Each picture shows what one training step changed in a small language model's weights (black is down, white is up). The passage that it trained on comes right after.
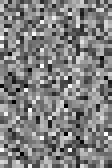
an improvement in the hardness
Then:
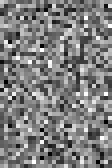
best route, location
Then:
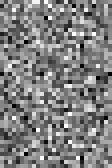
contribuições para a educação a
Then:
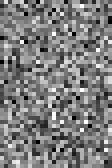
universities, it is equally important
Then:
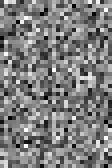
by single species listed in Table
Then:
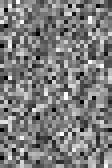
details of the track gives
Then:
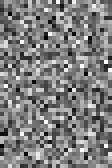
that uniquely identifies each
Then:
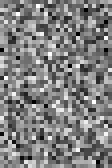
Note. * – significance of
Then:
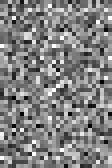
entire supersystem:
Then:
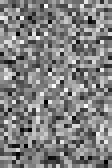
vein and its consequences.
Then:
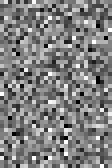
publicación de políticas
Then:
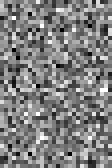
system, System A needs to
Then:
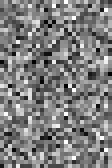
example of a charge spectrum obtained by the
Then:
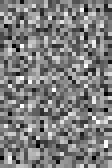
anlatının aktif bir
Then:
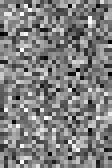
at the performance point in X and Y
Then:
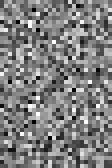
one is created, just like being
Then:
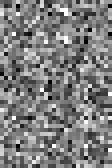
{Manning, T.
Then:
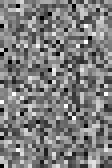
lines, and thus decreased $\dot
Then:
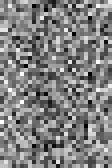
the jet energy; in the case of
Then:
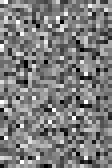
is likely to cross the whole
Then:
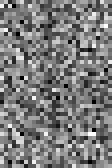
that is obtained by setting the
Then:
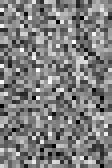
tourist site, cultural
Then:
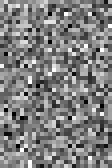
within the hearts of
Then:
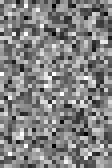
aconteceu. No
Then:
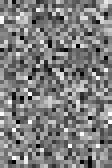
wall of the OVAR at
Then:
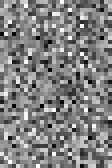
и эффективного
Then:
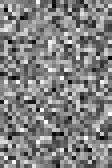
La internalización del
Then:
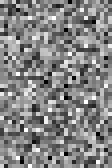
que funciona o no.
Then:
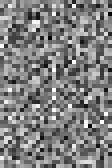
partially massless fields. This
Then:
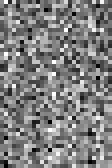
specificities that this developing
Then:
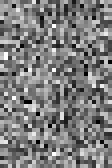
one. Perhaps, it would
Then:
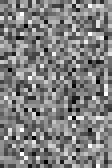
additional test methods or approaches), and other
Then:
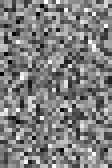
two types of eavesdropping
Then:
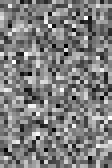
on the angular momentum. This
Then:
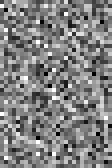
clarified the mechanisms of
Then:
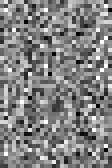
ultraviolet and optical
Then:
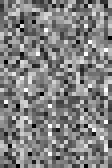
to build more defenders than
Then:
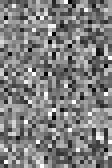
online April 13.
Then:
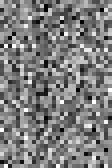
$ V_E\approx 1 $
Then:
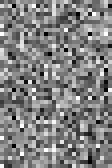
are reported for a line starting from
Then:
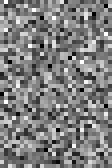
we assume that his prose
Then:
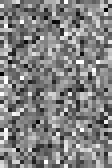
drift of the hydrogen
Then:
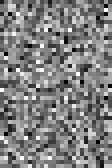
load or prevent
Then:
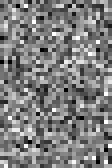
universities, but also in many additional
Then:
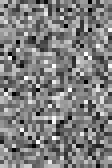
to this body of literature by
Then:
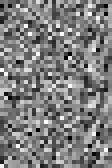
planejamento adequado
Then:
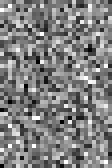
aligns with the work of
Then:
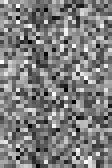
dominate the response of the high frequency
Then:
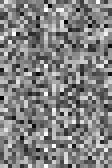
a new strategy to control chemical
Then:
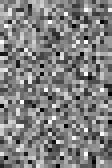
as follows: - Binarization
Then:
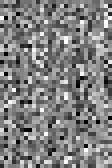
% Yield. M.P.
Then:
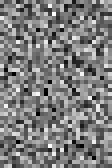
iteration. These user positions
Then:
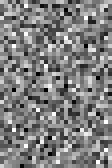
a double contraction,
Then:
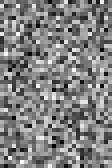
strength of arterial
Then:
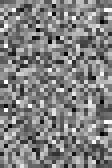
them to make decisions in
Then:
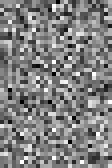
physical activity cited as a regular
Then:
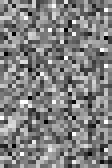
Separate models for capital
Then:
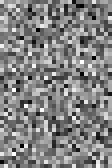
item. These examples does not
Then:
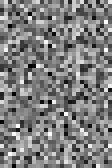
\end{align} Similarly
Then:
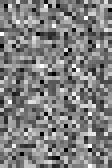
o'tadigan tok
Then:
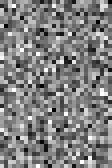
of mode I takes place on a
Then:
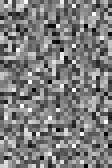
rate constant k_{Td}
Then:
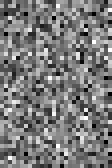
Yomon boqqa
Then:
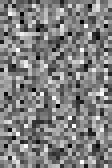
narrowing the data set to those
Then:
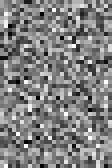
The papers published in the
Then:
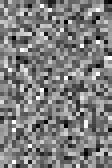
1.0 mM (Figure
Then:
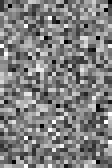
pão e um cálice com
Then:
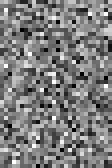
conclusions about the relationship between
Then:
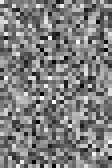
the surveys. With the
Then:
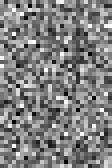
of Northern Europe and
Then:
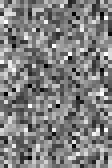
nickelate models. The
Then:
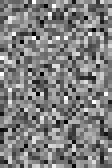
which then allows individual ranks
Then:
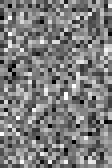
particles if the event track
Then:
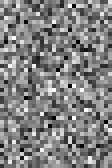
At last, we integrate the event
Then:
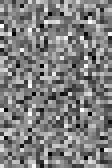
asarlar nafaqat
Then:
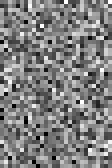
represents the prior probability distribution and
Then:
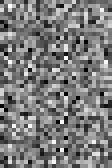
property allows us to suggest an
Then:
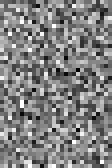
the decreasing field sweep from
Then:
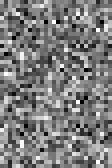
substance is practically
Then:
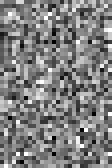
prefieren entornos
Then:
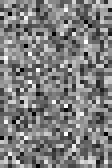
minimize the current harmonic and
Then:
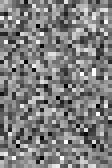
increases upon incorporation
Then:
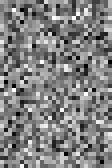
Plants. J. of
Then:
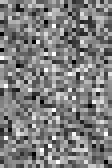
of cultural practices that influence
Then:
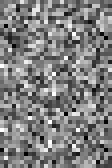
domestic policy continue.
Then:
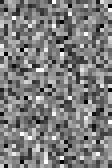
jarayoni: 1.
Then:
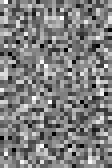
this instability are of mixed
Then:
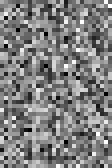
group. Mortality was less in
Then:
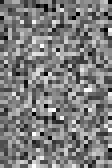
va go'zallikka
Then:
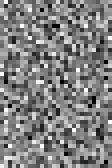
junto con los primeros
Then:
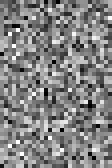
cm by 3 cm with
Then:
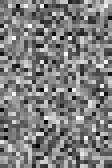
a small number of local and therefore
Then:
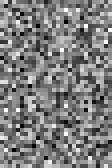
the binding energies of
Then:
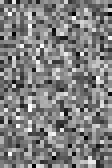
transportation and handling 2 200
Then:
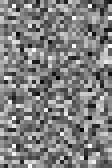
i.e. age, level
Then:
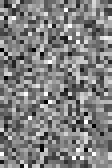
combinando abordagens de
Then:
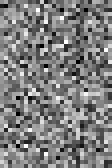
MOSAiC, in case
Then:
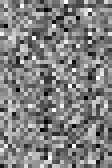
results indicate that only 21
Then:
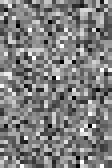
intensity of the superlattice and
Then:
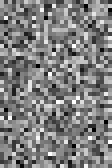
asoslangan oilaviy
